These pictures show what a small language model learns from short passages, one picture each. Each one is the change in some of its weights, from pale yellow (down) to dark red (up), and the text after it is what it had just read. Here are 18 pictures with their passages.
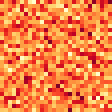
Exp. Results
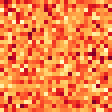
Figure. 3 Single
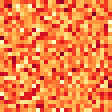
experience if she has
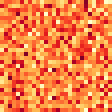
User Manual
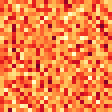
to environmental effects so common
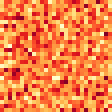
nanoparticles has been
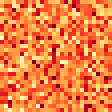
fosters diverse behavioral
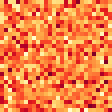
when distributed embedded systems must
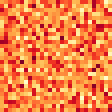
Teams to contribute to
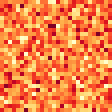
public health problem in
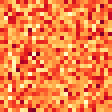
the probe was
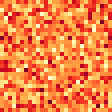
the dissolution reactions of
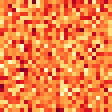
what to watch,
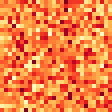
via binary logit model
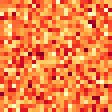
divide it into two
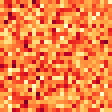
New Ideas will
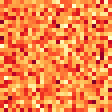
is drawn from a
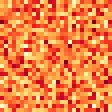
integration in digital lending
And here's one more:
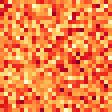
properties [1].
